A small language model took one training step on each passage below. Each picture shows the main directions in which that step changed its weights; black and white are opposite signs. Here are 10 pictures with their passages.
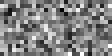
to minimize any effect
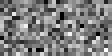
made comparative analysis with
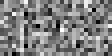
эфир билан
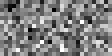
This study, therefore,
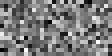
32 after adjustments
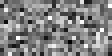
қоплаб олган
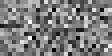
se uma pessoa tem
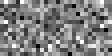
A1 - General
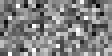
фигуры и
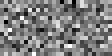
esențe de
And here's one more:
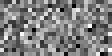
que la EC puede
